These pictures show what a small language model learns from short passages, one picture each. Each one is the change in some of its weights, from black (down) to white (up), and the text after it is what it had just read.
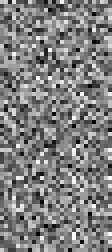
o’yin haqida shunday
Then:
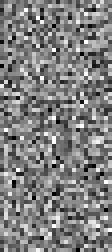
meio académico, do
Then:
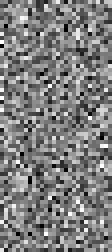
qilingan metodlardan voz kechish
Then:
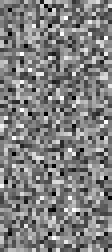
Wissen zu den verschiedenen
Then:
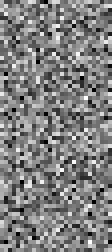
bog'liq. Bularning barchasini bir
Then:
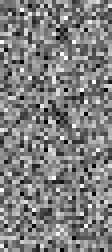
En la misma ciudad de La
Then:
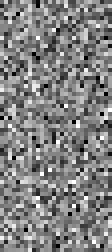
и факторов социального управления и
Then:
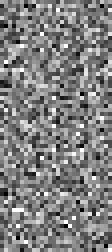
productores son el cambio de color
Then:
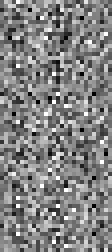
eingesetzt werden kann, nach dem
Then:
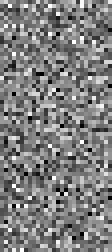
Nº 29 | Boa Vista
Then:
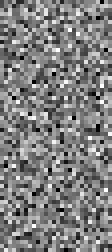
o un ayuntamiento medieval, antes
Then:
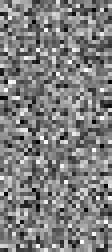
ish bilan shug‘ullanishgan.
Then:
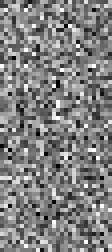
ҳуқуқ ва мажбуриятларига
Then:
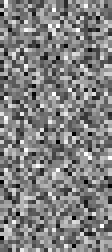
koʻrsatishi, oʻz
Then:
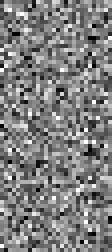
pessoas possuíam em se
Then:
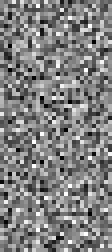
Staal (voorzitter
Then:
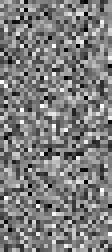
hanya menghasilkan lima
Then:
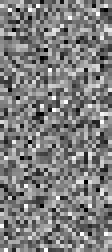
sath birliklarining gapda
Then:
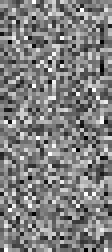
kamaytirish, ekologik toza texnologiyalarni
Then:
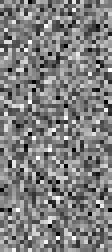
научной мысли в странах
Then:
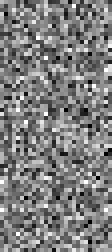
mensuração das amplitudes de
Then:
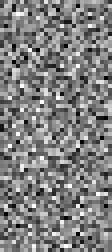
international organizations, Fyodor
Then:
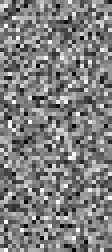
Groen JW, Grosfeld
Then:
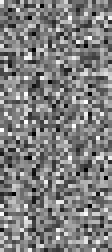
धोरणात्मक व
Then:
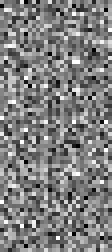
их имена, к творчеству
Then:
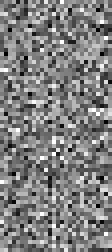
bu sözcüklerin anlam
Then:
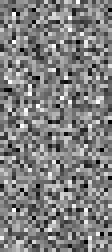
pertempuran sosial.)
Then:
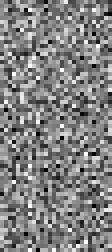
muxabbat hissini oshirishda
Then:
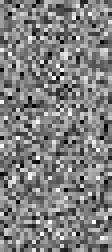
- Plano de reabilitação.
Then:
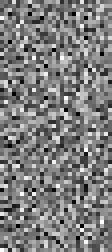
telah ditetapkan lima
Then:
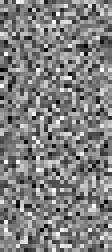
water user’s associations in
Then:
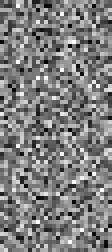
haqqoniyli, badiiyatining
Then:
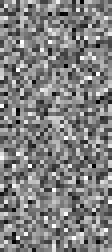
informada para que se den los cambios
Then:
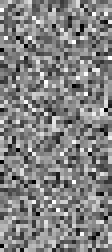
de dérapages économiques,
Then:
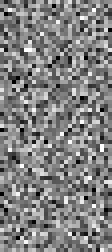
питання імміграції на той
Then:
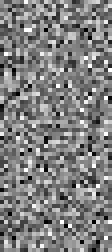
le nombre limité de points de
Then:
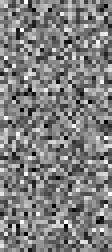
условий формирования психологической
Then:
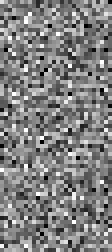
Каспия, однако эти
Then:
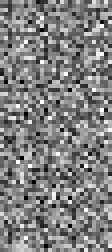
shaxsini tarbiyalashda
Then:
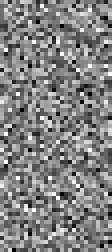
jarayoniga ta'limning innovatsion shakllari
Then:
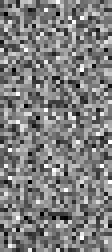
людині й становлять основу її
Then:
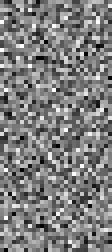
manbalaridagi ma’lumotlarni
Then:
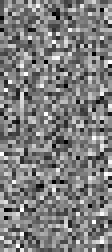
y en mecanismos de derechos
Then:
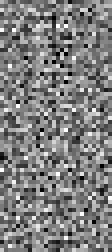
Birinchi Prezidenti Islom
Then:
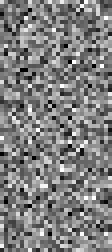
o‘z faoliyati davomida bir necha
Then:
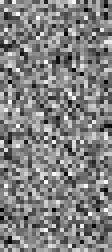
психолінгвістичних дослідженнях
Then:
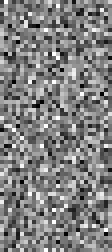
latency, and frequent changes
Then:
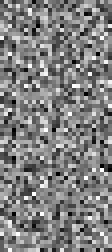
OF PERSONS DEPENDENT
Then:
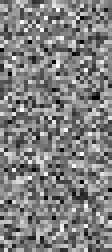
Significant destruction and
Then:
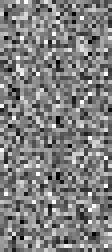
certains engrais tels que le
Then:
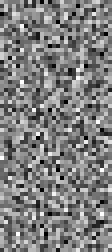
Kidney Disease Among
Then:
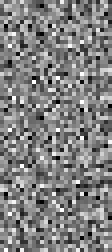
wisata anak-anak,
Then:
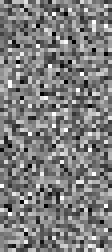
donc soit d'identifier une
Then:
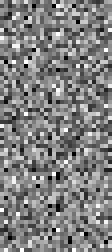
la Gavriil Uric s-au
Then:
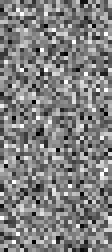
rosto do educador). Após seis
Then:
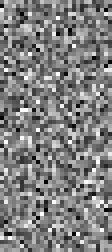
вибору та застосування кодів
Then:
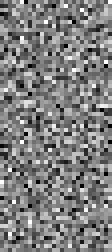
the modern world. Keywords.
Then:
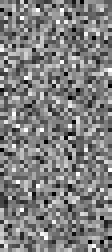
христианской церкви. –
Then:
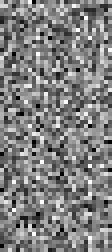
em Assentamentos Rurais
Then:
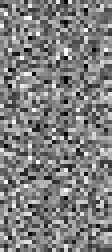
doğayı insansız bir
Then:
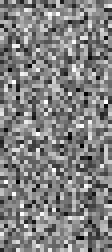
puede ser sistemática y recurrente
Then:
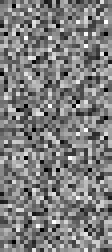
bir sayohatgoh o'zining
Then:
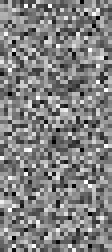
du Lomé, Lomé,
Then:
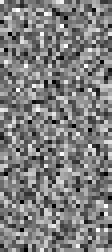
the basic strategy of improvement
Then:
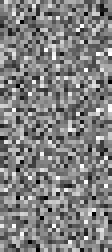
memakan ikan. Sedangkan pada
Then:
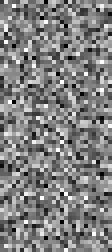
во взаимодействии с
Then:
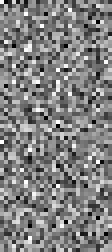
при внедрении инновации.
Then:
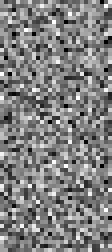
os partidos estejam inclinados a
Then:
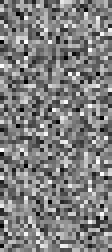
harakatchanlik, diqqatning
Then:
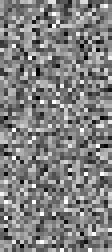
klinis, baik dalam konteks
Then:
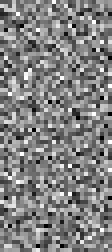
про мистецтва, а й
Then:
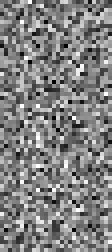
bir vaqtning o'zida aks
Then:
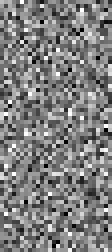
172-сонли қарори.
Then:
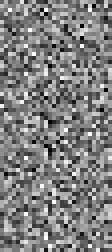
sohalarida teng huquq hamda
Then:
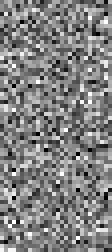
groasă, mai puternică, își
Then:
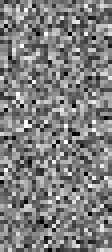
boʻlayotgan xodisalar
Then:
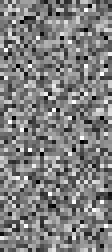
berbagai layanan keuangan
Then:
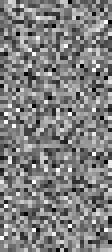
que a sociedade deveria ser
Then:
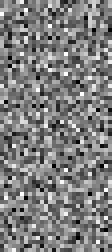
habitações unifamiliares, no
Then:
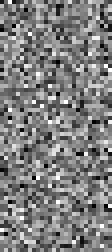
verslaglegging minder uniform
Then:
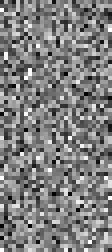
вызывает различия в их
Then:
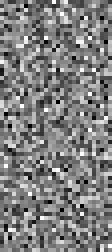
asalarilarda esa 9-20 mm
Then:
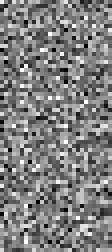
noma'lumni qidirish
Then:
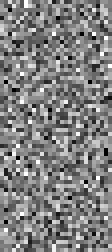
prognosis. All of us were
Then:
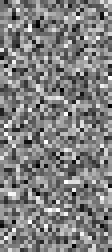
empresa emergente hay que entregar valor de
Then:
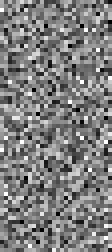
ular bir-biri bilan uzviy
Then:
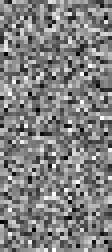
kuantitas tenaga pendidik,
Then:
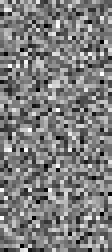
ve manevi boyutları arasında
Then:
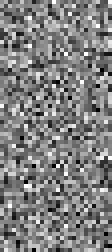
рослин елементами
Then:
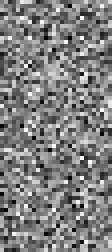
bilan tashkil etiladi. Nodavlat
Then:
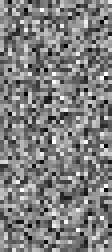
*tabassum – jilmayish –
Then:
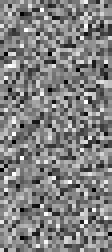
dan pengembangan kelompok.
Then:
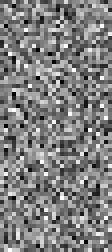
punto di vista della salute).
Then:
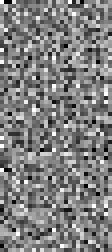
исследовании проведён анализ
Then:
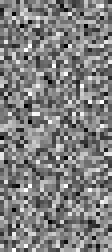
Глазачев С.Н.
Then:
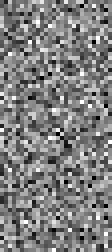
показників (прибуток,
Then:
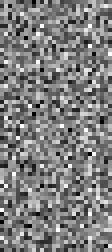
com o intuito de alertar quanto
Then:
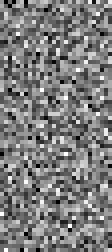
taqchilligi jiddiy global
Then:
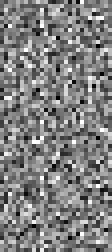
А., Азизов, М. А.,
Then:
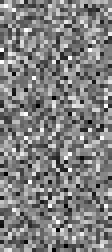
recém-nascidos no Brasil.
